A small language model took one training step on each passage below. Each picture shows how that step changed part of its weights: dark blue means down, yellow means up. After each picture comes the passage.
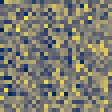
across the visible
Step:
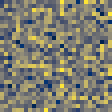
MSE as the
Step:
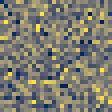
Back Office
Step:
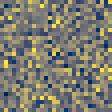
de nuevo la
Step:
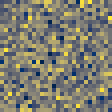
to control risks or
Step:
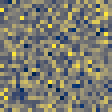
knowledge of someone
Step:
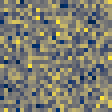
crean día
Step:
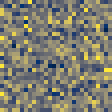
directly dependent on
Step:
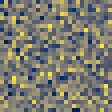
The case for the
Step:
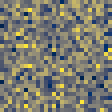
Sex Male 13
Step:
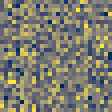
development In management process
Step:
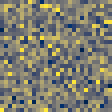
be a cause.
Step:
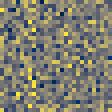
the animal
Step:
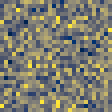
segmentos de
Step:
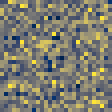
bilan ishtirok
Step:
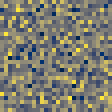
picture Hamiltonian
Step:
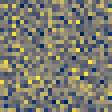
model we consider is a
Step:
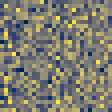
sobre grupos
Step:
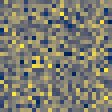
and *h* are
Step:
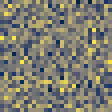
\lambda. \ee
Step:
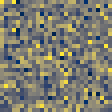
Hozirda ham
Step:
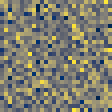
continuous optimization.
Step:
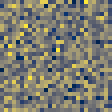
of gratitude
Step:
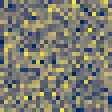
to occur in
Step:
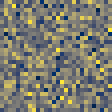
mas também
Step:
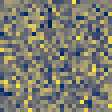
Е1 – при
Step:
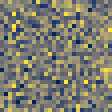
plots of some key
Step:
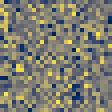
controllable activation
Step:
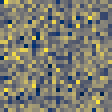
о которой
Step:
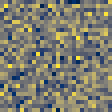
how ABIS
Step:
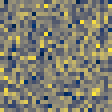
notice the host
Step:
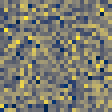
Key words:
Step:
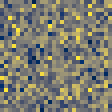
with CPU
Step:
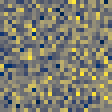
and approved by the
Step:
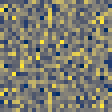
fact that we use
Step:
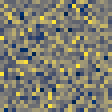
time to fully
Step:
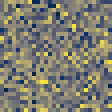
thickness. The
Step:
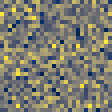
The 7 robust
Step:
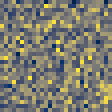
of meteors in
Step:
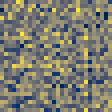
A GREEN
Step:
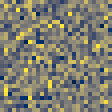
had their emotions
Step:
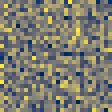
a small number which
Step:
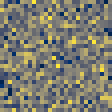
enjoying many
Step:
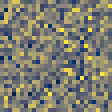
relevant explicit
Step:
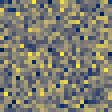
and the above relationship,
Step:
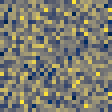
solutions as dissolution
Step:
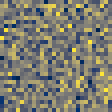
success rates of
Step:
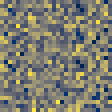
analysieren um
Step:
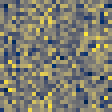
Islam di
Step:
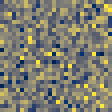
neutrino. This is
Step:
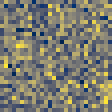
of colonies were
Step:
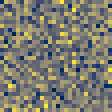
Composites with different
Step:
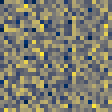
DELAM =
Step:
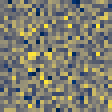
versed people
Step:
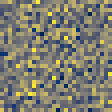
an actual data
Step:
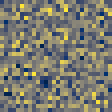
2. Table 3 shows
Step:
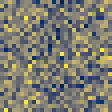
тексту за
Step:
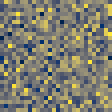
observed with BU.
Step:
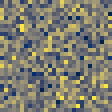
larger in the low magnetic
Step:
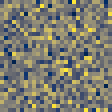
intentional or
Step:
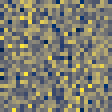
processes like metal
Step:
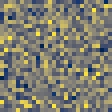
terms of modularity
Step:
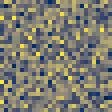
leads to a
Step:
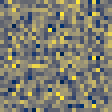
(Wd \times
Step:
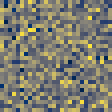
now insert the above
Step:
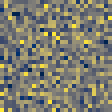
a similar integration result
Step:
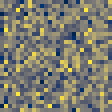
with relevant services
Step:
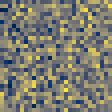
the dependency on
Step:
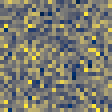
– «dinor»
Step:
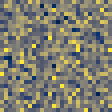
modified the utility
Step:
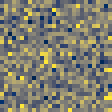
been limited only by
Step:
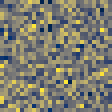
all on the same
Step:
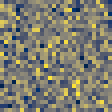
using a continuum linear
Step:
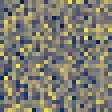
to manage devices
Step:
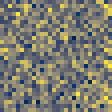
wt. of
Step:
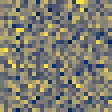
thin membrane}}
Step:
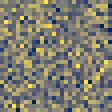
dispersion relations.
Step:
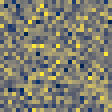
al individului
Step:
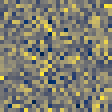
language policy.
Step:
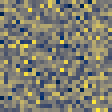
three schemes, while
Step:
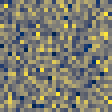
which is crucial
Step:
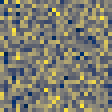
However, more recently
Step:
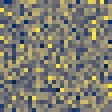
as a function of magnetic
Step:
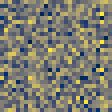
preći na
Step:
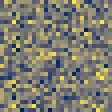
taken into account,
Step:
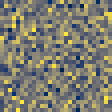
the effectiveness of
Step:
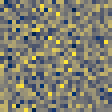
the protein
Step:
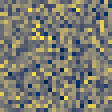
AxC is
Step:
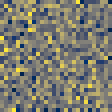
metalenses with
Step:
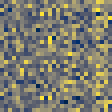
methodology described in
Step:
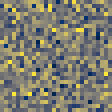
IoT, and
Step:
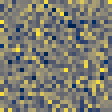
au Plan
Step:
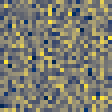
where $N$ is
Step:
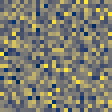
misses references
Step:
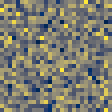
CPI esa
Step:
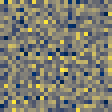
provides top-down
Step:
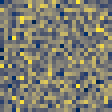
are not aware of
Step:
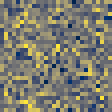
expuestos por
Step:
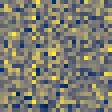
2—3 marta
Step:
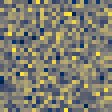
on pure chemical
